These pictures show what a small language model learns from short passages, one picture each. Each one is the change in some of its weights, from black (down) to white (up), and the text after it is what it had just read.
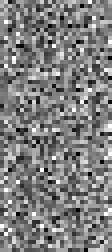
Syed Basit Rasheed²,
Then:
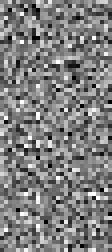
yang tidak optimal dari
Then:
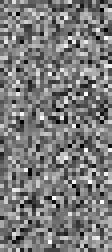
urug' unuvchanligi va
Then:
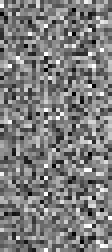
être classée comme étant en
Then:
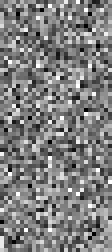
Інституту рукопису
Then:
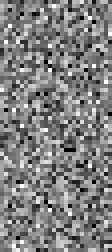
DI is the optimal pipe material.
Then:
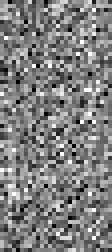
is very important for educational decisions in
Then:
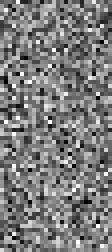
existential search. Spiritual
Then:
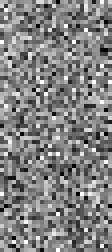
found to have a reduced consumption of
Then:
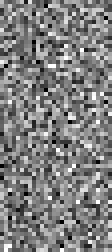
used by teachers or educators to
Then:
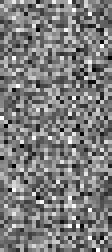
SPORTIGA YOSH
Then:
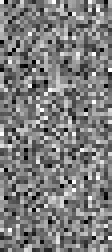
image due to socio-political
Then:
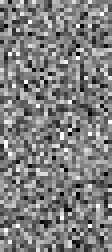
modelda sigmoid funksiyadan
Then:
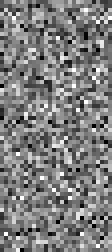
pemegang kapital selalu
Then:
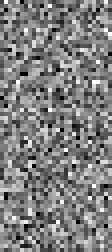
Expert _{i} for each
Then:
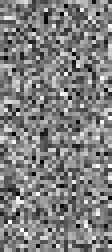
technology fields such as computer
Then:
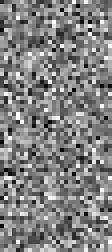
manuel de procédures
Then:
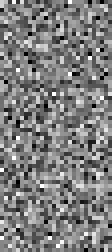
sayyorada tabiiy
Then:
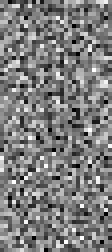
the minimum of the last $U$
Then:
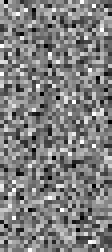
исследователей к
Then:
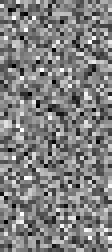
*Breast Cancer Res.
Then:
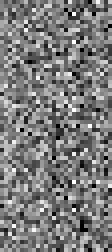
bo'lib, shaxsni
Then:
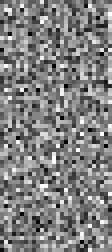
Pour avoir une idée de
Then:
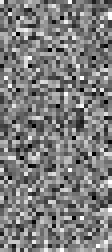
KH, Chan TM. Kimura's
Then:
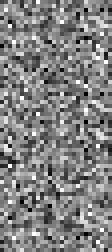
при всех схемах
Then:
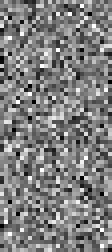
seu próprio fogo.
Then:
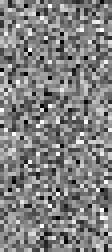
6 Whole the work can be accessed at
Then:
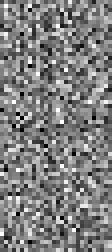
model, supporting its applicability in this context.
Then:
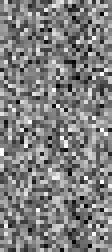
treatment techniques.^[13]
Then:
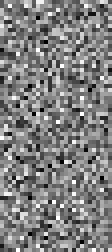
all carbon was removed. The
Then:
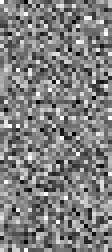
content. 4. Evaluate the
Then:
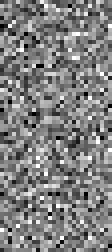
учащихся любого
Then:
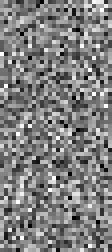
[3]: «Экономический
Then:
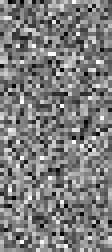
X, B) is G -correct.
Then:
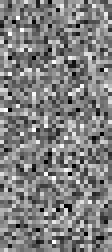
treatment, lesser empathy or
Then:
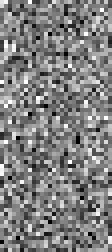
числе и для строительной
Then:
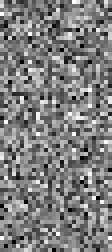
Scenario : A person whose
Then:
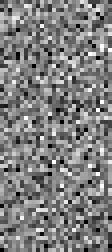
устувор вазифалар
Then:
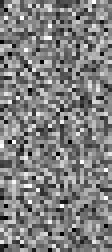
de inductores circulares, y
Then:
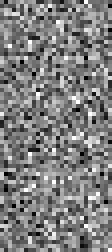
al.*, 2011). Biofertilizer
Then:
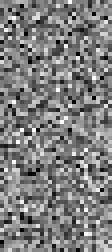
jarayonni ham ikki
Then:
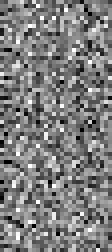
фойдаланиш эса уларни
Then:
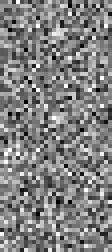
is described in the section 4.
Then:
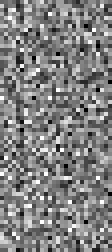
Ярослава Мудрого,
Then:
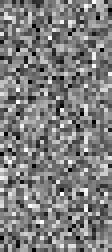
или иного государства
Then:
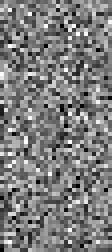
é fundamental na reflexão social de
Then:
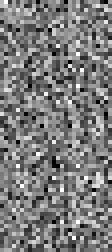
hisobi va moliyaviy hisobot
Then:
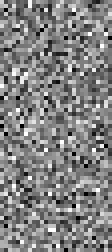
сақталады. Кейде
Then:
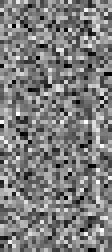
o’rgatilgan ko’llar va
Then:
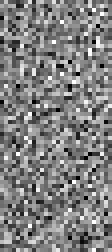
and includes two scales: deep and
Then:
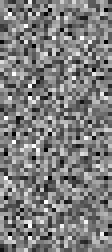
more of the CAM methods?
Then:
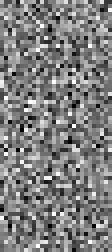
The table indicates whether statistically
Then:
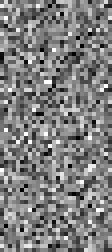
of rotor speed against time for
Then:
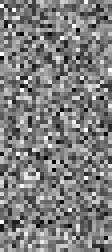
que foi possível apurar. A
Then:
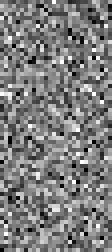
tenido lugar en la historia de
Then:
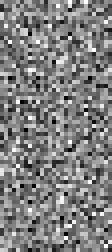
ein Schattendasein
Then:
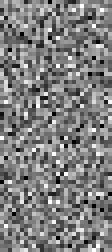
can check latest videos of
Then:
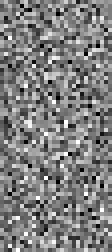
відновлення громадського
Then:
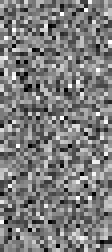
jo'natilgan tovarlar
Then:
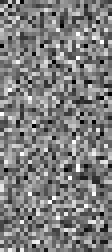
aqueous solution of sodium
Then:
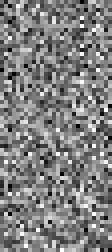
«Я в лучшем
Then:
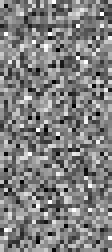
tantanali anjumanda
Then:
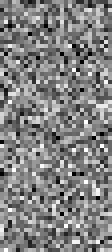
Konstitutsiya jamiyatdagi
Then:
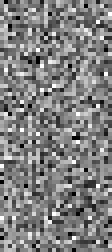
with the discovery of a large number of
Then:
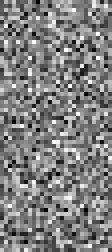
for the base-VHDL simulation
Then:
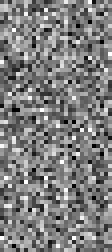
commercial or financial relationships that
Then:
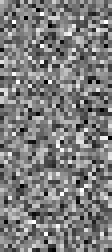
Core Axial (Right)
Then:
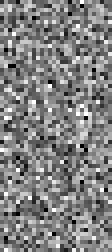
profiles with low percentages of
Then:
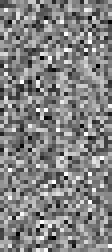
Phys. J. Appl.
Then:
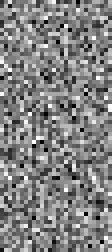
appartient à la même
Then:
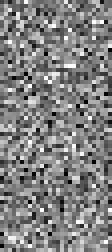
and Challenges of Male College
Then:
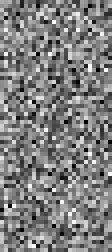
Characteristics of Respondents
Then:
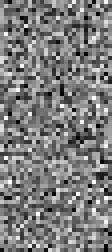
researchers used the formula $P =
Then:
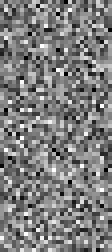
Los programas de seguimiento de
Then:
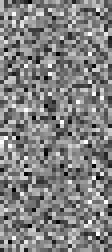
слухачів між
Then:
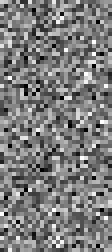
calculate the deliverable single
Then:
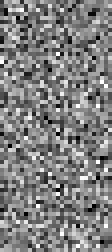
that the induced overvoltage are
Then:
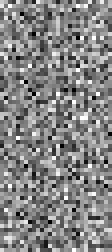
determined using remote technology in
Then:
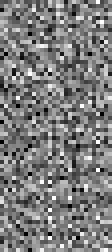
Kusumawati di dalam
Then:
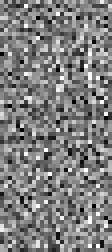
eye-tracking display, and
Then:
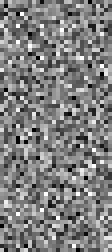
pada Kurikulum Berbasis
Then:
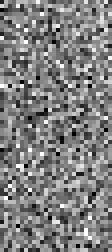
va ma'lumotnomalar nashr
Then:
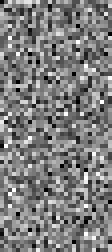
qilgandek bo'ladi.
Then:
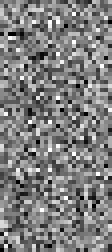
инструментами гибкости.
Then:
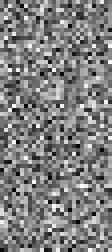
content of words is of central
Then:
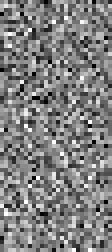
and information. Internet communication medium for
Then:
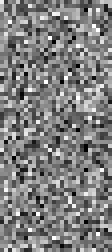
given a low priority within
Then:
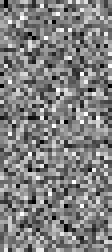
2018. Tempat Penelitian
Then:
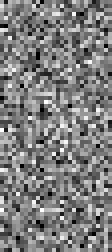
большинство респондентов
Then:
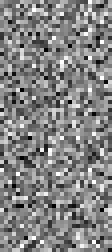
kodifizierte Verfassung
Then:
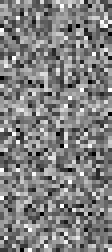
MAC Layer, Physical
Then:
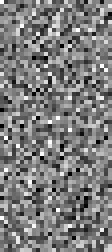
operate solely as an individual identity but as
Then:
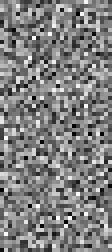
have. (Desselle, Raja,
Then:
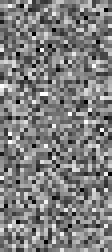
and ultimately improving educational
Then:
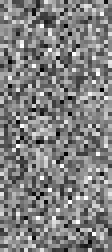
в России: оценки
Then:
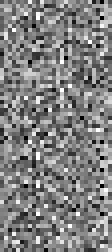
nilai perusahaan sebesar
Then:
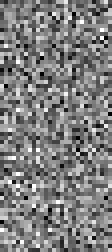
Manganese. All the non-essential
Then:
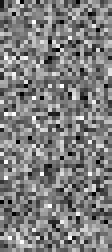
Polytechnic Special
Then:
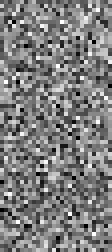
seeks to fulfill their own
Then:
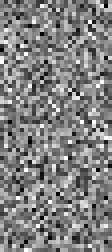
introduced by Nalimov in the
